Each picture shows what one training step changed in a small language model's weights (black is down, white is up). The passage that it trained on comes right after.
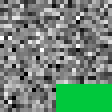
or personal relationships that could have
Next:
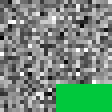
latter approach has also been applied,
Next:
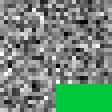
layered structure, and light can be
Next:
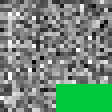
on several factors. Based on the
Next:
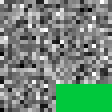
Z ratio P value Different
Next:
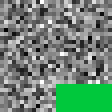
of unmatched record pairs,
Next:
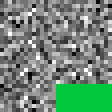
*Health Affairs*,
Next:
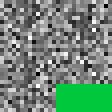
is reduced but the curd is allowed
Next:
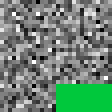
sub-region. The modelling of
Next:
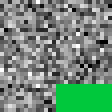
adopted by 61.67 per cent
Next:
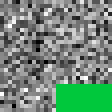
conviction people have in their
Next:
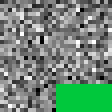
for Freedom in the
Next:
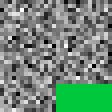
perform the necessary dataset reduction. The problem here
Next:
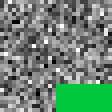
and all possessed attractive
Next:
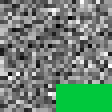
with some common functionality needed to implement the
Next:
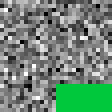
noises are omitted from this theoretical
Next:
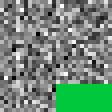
PSBs (black points),
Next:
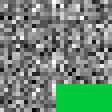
SUMMARY TABLE
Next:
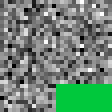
information and communication technologies contribute to equalizing
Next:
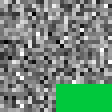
wastewater streams.
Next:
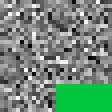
\begin{itemize} \item
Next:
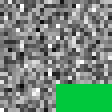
This project has received funding from the
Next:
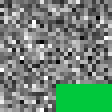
other information printed in the page
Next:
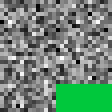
the violation of their human rights in
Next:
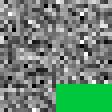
diffraction (XRD)
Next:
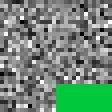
boundary. Similarly, the
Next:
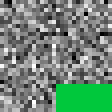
\author{ Bruce J.
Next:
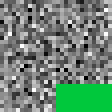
other facilities for other indications.
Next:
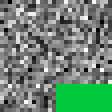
also varied in social structures and
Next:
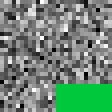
oscillations in GaAs
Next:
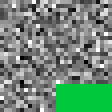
It should be emphasized that,
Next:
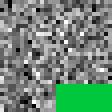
the quasi random phase approximation
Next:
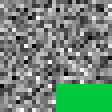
phase qubits. These values were used
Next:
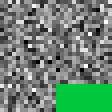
re-arrange, and so in a
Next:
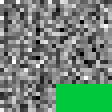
of walking, so that children of
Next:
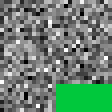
mixed the EDTA
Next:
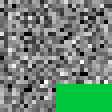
of a nilpotent 5 point
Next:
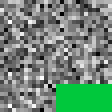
sustenance in Indonesia.
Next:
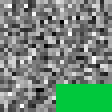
certification helps to
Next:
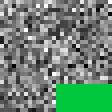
above the antecubital space.
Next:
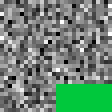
T + t$. To finally evaluate the
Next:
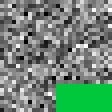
incorporated into the models to determine how future
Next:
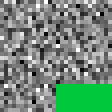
Natalia Manola
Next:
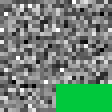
Research Council (MRC)
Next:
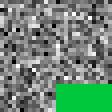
on the impacts of plastics
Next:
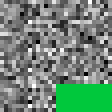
m + g\beta\phi )
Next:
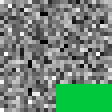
density field, albeit with a
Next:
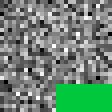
(95%) Odds Ratio
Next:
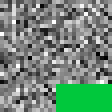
simple structure to analyze the observed behavior.
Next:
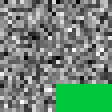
predictions that are not in consonance with
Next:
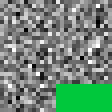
Prediction: An Empirical
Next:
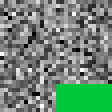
that are already quenched and some that
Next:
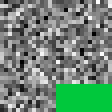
of all analytical techniques, the technique which
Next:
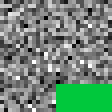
of the QTL region. Gene
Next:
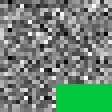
at linear order in $\mathbf{B}$.
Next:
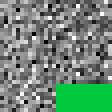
and essential microelements. This study
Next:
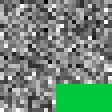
observed edge-on fail to match the
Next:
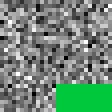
the order in the $x_\mu$
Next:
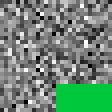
(2017)** pointed out that
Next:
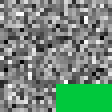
anomalies on the equatorial
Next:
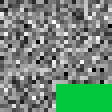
directly for this quantity by integrating the
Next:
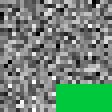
It is clear that the lower values of this
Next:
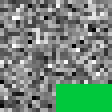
surrogate model to the target
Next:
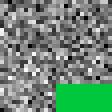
a modest contribution to the mathematical
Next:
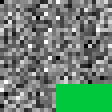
and its impact on salt producers
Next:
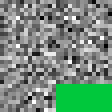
\bibnamefont {Farhi}},
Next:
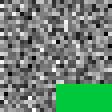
(left) and specific heat
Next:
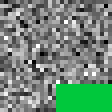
of the resonance frequency, because
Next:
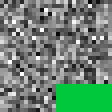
bio-based resources while reducing
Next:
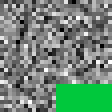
factor of $3/2$, and
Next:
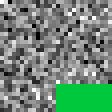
a simplified version, GHZ
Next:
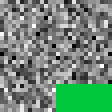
support. The correlation coefficient equal to
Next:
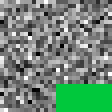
in December 2014, marked
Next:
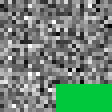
- * Correspondence:
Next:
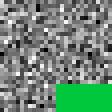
the other 22 Division II
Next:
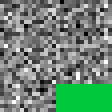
with the students, key in times of
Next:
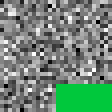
Analyses of the Monte
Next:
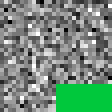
M.~Pauly. \newblock
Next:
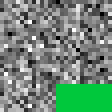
introduced in this layered structure as in the
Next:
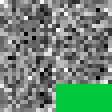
expensive device. Our group at
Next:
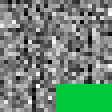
changes with disk parameters such as gas
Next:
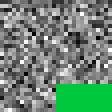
by $c=0$, and all relations
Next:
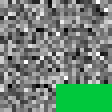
real and imaginary parts with
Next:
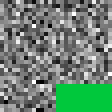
Key for Code Exchange
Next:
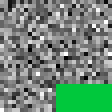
two extinction limits. We find
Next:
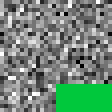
was the realization, in 2004,
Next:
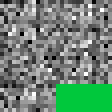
et al.} \abstract {The
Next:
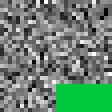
Capricorn sign that spans
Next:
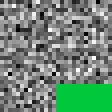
these findings by enrolling patients with
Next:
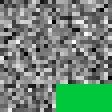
of educational centres during the pandemic
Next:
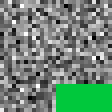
is given to the operational modes of environmental
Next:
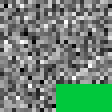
(SLM). In other treatments
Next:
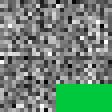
states. The experimental data are taken from
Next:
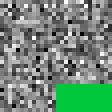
several issues that need to be addressed in
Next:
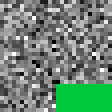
to teach the *basics*
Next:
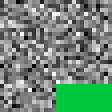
result, energies and temperatures are measured
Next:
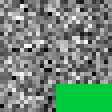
receiver over the loaded ASE
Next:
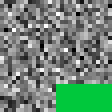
case) or tax (in the second
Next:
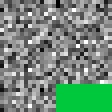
cases will be performed in subsequent
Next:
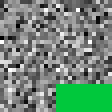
each step of the algorithm we accumulate
